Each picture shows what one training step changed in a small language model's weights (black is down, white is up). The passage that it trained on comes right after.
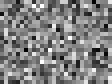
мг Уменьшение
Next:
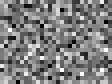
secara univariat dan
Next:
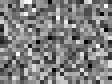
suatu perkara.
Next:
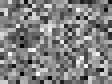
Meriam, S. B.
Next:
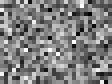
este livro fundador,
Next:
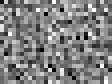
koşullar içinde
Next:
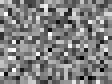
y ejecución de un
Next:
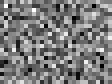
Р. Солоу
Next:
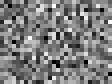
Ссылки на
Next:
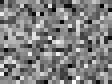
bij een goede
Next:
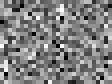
de Vasile I.
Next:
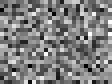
название этой
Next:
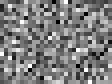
um maior risco de
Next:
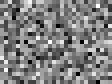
Anak-anak menjadi
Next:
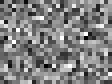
іноземної мови в
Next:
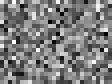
Саттаровна -
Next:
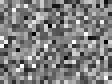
de cumprimento das leis
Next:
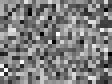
uchun sidqidildan
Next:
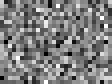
follows that its
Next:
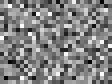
de vermogenspositie
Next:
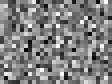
de Córdoba,
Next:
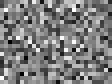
ko'pgina pedagog
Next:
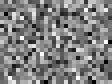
a empresa não estiver
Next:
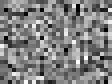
заболевания. В
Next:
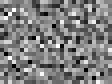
conhecimento. Para
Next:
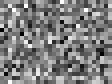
la Clínica de
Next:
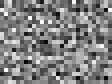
élèves suite à la
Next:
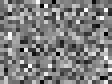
vanquishing his
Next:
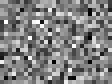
el sexo masculino con
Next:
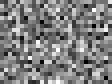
- Sullà,
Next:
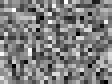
< 0$ bo'lishi
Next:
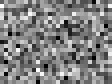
visuales (VFX),
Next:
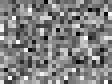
Überprüfung von
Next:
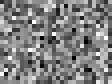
signifikan: - a.
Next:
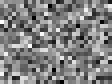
establishments of
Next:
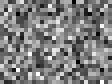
у нее понимать
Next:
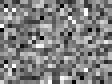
OF THE ARAL
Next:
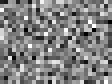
ism, familiya,
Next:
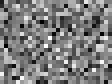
verzekering op
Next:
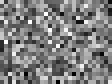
borish maqsadga
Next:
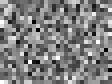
костный стержень
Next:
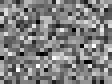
angajamentul de a se
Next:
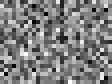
terapêutico de
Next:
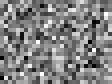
попавшие в
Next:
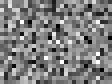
do vírus pelo
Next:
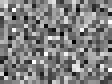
з урахуванням
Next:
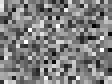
inspirés du secteur
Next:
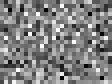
правильного определения
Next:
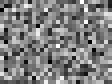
diagnóstico e
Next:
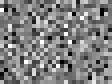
الآية دالةً
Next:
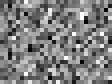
theory and practical
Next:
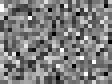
peiling** : meestal
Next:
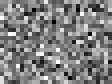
велике значення.
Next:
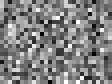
etish uchun quyidagi
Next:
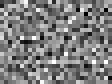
podendo surgir em
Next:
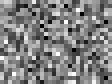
литературы: 1.
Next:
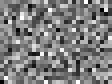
Lawang, Musi
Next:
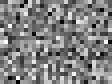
como o lugar de
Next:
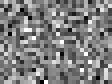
Alfabeta. -
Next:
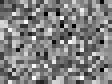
etnografie și
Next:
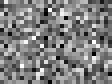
visqueuse. •
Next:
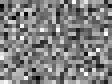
entre les diverses composantes
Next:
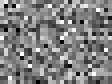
Bilimlarni qayta
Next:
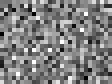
INALCO –
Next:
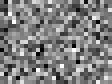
direito de igualdade de
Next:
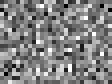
la carrera en educación
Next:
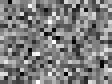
и экономическое
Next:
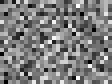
worden meer positief
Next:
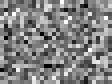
African Cultures
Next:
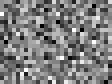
України з питань
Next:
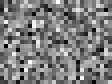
chiqib turuvchi
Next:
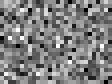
de Gol tomonidan
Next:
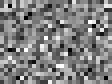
karangan sastra.
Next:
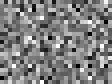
de estudios conformados por
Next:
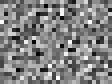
laser. Un laser
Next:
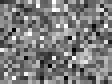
bilan rivojlanib borayotgan
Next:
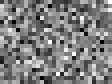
yuqori azotli
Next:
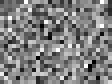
materiais pouco
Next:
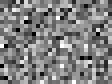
b) se identificó 8
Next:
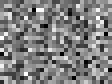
dori vositalari va
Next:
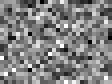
* Marca solo un
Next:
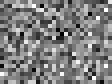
давомида изчил
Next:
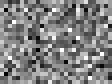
pendidikan. Peran
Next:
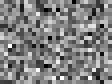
якості (С.
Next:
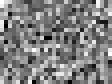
этапах, а также
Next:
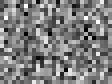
com músicas muito
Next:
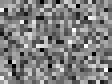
Ularning o'ziga
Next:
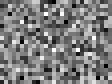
that this method,
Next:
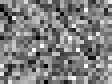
desenvolvimento e
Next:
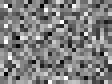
paxta tolasi
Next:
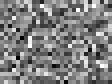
Lehrens und Lernens
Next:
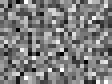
Iazzetta, e
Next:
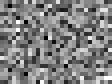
manualmente, a fim de
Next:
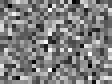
a solicitar com maior
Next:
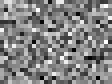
il vertice che precede
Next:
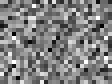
partir dos estudos
